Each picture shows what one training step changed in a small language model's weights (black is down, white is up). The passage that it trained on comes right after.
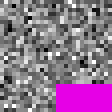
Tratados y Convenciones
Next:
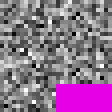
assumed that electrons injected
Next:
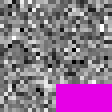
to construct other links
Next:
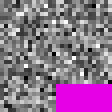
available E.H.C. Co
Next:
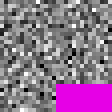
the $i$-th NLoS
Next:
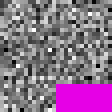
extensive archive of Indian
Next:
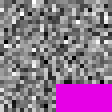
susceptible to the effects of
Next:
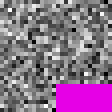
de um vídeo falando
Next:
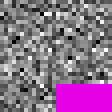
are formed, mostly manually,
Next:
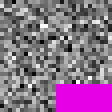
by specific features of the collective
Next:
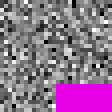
being the most widespread
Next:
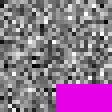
the years of independence. The current
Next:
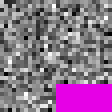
a communication path with another
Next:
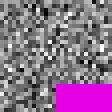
the Thomas-Fermi
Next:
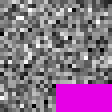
particle stacks of true particles
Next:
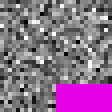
kasblar bog'liq
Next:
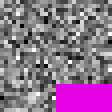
this potential. The idea that
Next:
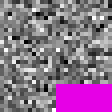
ham xizmat qildi.
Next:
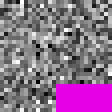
XXIII Intern.
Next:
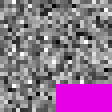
channel fading. To this
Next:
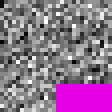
the equation (7). In all cases
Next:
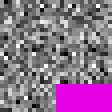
limited resources by multiple tasks, such as
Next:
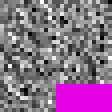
lead to the identification of
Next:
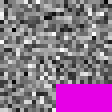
ha partecipato e vinto
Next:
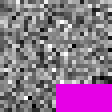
da hidrelétrica por
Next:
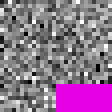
\bibnamefont {Kan}}, \bibinfo
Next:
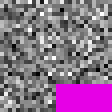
found one-parameter scaling properties
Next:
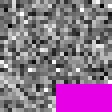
Speech Recognition}
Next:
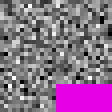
the flares without association of
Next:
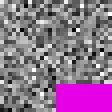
volume rate $\Gamma_{\rm
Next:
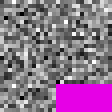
las emociones que sentimos
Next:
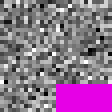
ташлар экансиз,
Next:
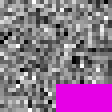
elsewhere. Possible
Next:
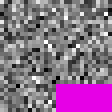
M-3. ISBN
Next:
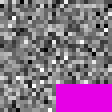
\alpha/2$, and decreasing to
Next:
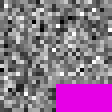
benefit of PRP for the
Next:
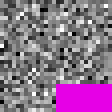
is governed by the second term which
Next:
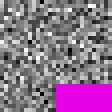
uncertainties in density $\Sigma
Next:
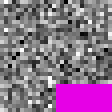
*Filosofía de la
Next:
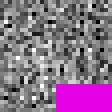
faollik bo'yicha
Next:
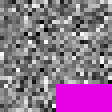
societies. Moreover,
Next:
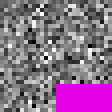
to understanding possible n-type defects
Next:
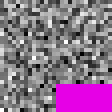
e formação profissional Systém
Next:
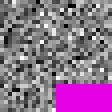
quédate en casa
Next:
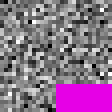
a criação de uma rede de
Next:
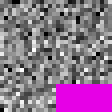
in myoblasts and were
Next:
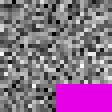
Münztypen mit
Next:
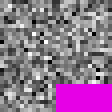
agent should learn individual models of each
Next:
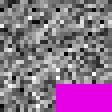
Ammo u bu rivoyatlarni
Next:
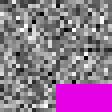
the age of the simple stellar
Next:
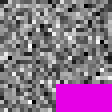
\vec{H} that satisfies the
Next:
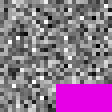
exerciții de front
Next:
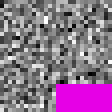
the leading mobile banking
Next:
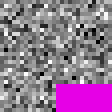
device has a reasonable/target
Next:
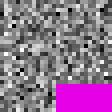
bonded onto the wing.
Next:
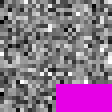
similar foreground features. In this way
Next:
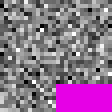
without affecting the natural transformations of
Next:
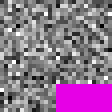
manifests points of both convergence
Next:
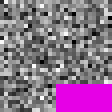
va lingvistik omillar bilan
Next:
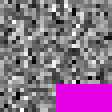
Phylogenetic analysis of
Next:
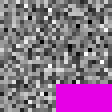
to it. Adding this term
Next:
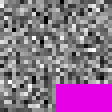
the EU quality schemes and the
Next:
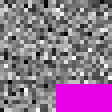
synthèse. Si ces
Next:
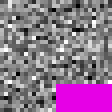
que en América
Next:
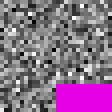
{} token are mandatory
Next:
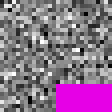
can be used to ensure that services are
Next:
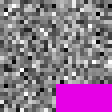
caused by direct trauma to the
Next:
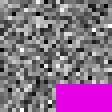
(spurious) information at the
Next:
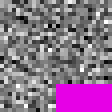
for Materials Science,
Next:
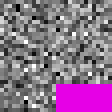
for each highest weight vector
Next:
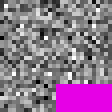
other useful relations may be derived
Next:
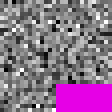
which is is superposed with them
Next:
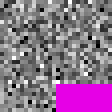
Guo et al. *Journal
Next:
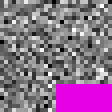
factores. Tabla 3:
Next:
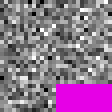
Шукурова Нодира
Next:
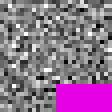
from energy input into the system either by
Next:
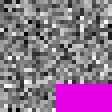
cornerstone for fostering
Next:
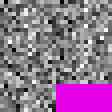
быть биективно
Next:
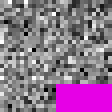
El Salvador (60)
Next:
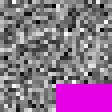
sociais e económicas da
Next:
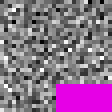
sequences from spinach and
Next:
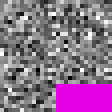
texnologiyasi 12
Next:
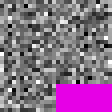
impacts on local businesses;
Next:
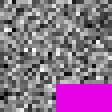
e variável, a depender da
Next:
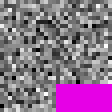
aan de orde werd
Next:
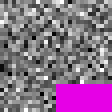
and $\matdata$, respectively.
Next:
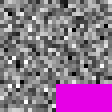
persuasion of others.
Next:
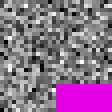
1^{ère} année de
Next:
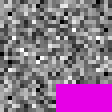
yo‘ldagi so‘nggi
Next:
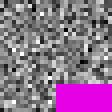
it can be oxidised at high
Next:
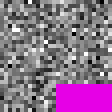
positive. At the tree level, the
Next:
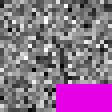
the largest ones. In this paper
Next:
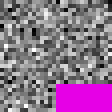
en ciencias exactas y
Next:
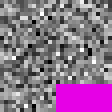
result for the DV parameter $\g$
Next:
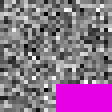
may change as a function of age
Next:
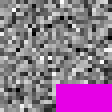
exemplary system considered here, the
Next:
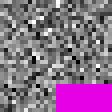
of field equations under Lorentz and
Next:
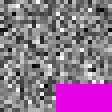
which may end up causing serious
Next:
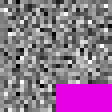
is not clear, at this moment, that
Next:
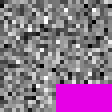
the administration of educational
